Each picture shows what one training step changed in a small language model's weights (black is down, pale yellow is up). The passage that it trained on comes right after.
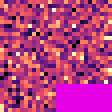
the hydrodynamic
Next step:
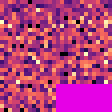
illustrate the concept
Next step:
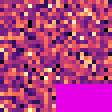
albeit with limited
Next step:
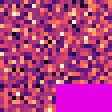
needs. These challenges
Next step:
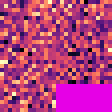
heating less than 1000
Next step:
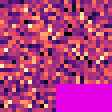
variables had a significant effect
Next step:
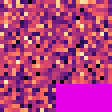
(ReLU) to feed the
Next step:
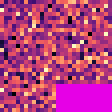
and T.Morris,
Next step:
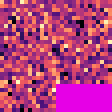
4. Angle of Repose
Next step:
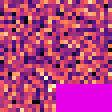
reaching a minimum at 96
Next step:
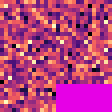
S^1$-bundles over
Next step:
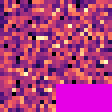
of systems with conserved TR
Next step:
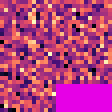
an encoder wishes to
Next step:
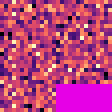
the cumulant ratio
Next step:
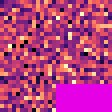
entries are given by
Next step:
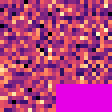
policies of the state.
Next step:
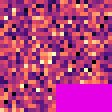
current (i_{sN})
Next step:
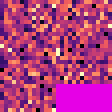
with reduced risks to
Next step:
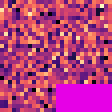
academic activities
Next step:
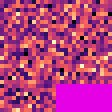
solutions (instantons) of the
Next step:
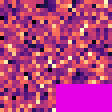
with medication, healthy
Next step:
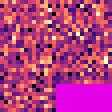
current waveform, as seen in
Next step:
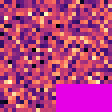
run over the chip, followed
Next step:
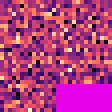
stable and screened
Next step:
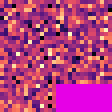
ingenuity and research.*
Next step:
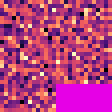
the discrete level. To
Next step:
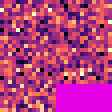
\end{align*} Moreover one
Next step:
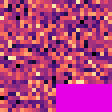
percent of the respondent were
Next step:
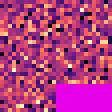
is on the rise. In this study
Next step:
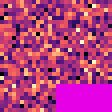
with High Accuracy}
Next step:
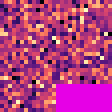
included adult patients
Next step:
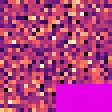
study the highly prevalent stage
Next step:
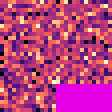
\emph{Elliptic and
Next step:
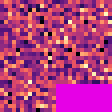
\eeq While the latter
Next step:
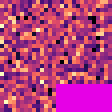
transition, providing further
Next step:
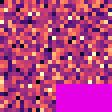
as defined in (\ref{eq:
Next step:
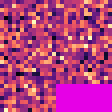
can be performed for the masses
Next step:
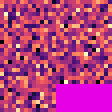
chains of) homology
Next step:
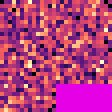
wavenumbers when the
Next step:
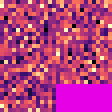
from all study participants, after
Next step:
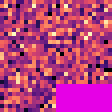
{\it unobservable}
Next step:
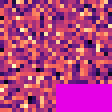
allowing to evaluate performance
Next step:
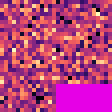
\eq{XY} and let
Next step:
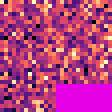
design in Ørestad, all
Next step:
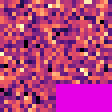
to a more collaborative way
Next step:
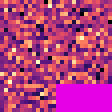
a Wannier representation, with
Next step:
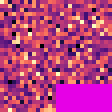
condition V2″ on partially
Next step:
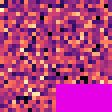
of Paderborn,
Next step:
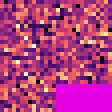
methodological approach to exploring
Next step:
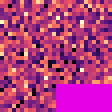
of free groups, International
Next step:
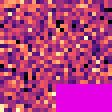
It is completely at odds
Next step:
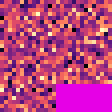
datasets without it being a
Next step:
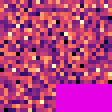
cryptography due to the
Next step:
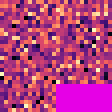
they did not have agency to
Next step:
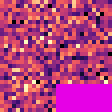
I has an advantage, our
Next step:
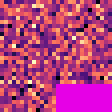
The origin of the rectification
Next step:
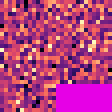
of our research, we consider only
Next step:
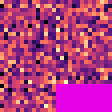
blood characteristics without
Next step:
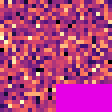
any symmetry braking remains
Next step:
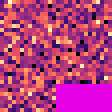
points (\(h\)) in
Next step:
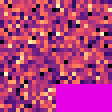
discriminator is used only for
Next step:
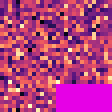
short {\em and} long times
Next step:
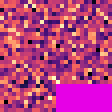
of any matrix are bounded in
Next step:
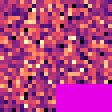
ESL. The carrier
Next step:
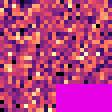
radiation term that represents the combined
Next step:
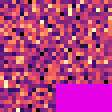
outcome, and mortality.
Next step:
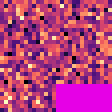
made the situation well
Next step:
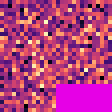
are often elective and/or
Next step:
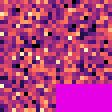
objects in this phase may be a
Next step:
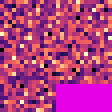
the teeth and periodontal
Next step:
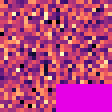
at a saturation density which is
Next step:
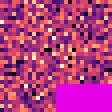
assume $L_1\geq
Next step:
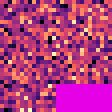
of the asynchronous
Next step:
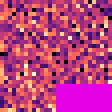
\beta} \omega_{\nu
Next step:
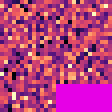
his observation in the striking
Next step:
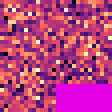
through prior authorization granted
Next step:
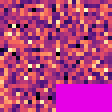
Restricted Land Lease
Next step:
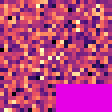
contact mechanics, the first
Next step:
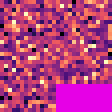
because collective expansion
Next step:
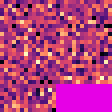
(black) WIMP
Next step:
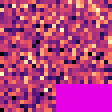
of the inverse Gamma density has
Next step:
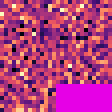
$1W$ cross sections.
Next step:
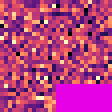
acceleration switch.
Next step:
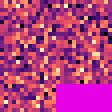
now signify an average over
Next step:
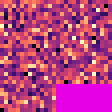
existing quantitative
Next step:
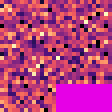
Changes in crop species The
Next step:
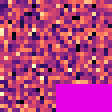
and spatiotemporal
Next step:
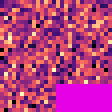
entrapment <ul
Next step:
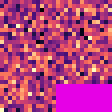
only background metrics
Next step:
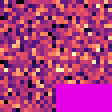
the relationship between FRQ
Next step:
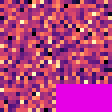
Woo}, title =
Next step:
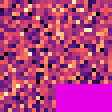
to fully decouple the
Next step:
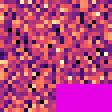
\varphi(E_1)$. We set
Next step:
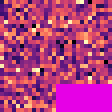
and color vary in relation to
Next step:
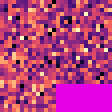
Collins-Soper angle
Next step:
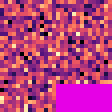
phase is the reaction of the
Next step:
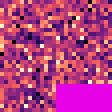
we use exact first zeros for
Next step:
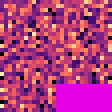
can be divided into four
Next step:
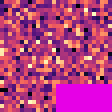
to produce steam to drive
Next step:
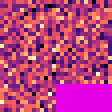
1: Artwork inspired by
